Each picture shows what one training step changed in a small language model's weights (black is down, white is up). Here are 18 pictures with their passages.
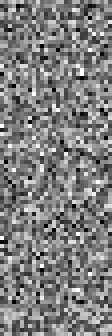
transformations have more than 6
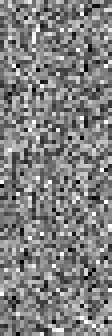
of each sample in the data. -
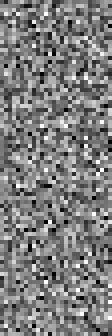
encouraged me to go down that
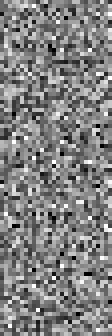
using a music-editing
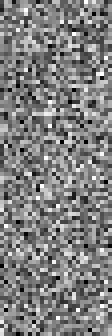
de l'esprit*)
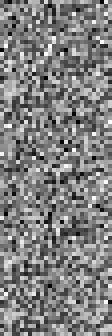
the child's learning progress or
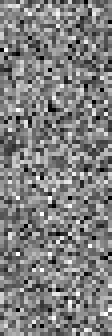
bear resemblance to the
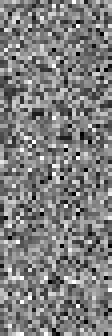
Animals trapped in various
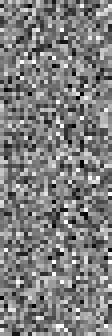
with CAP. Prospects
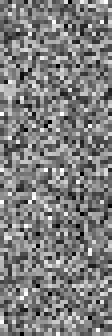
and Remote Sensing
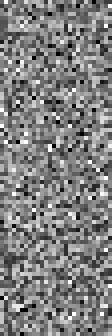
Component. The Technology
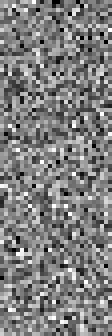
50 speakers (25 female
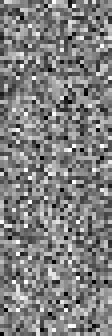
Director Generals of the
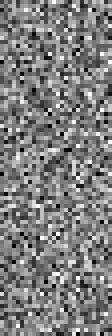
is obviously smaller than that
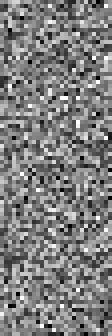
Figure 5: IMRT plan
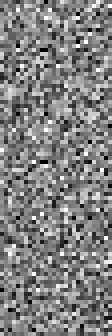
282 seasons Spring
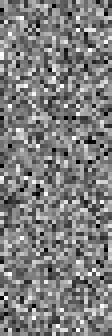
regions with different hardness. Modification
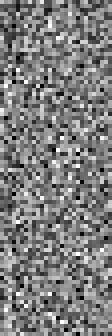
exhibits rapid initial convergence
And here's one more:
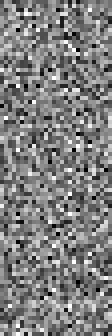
Precipitation over northern
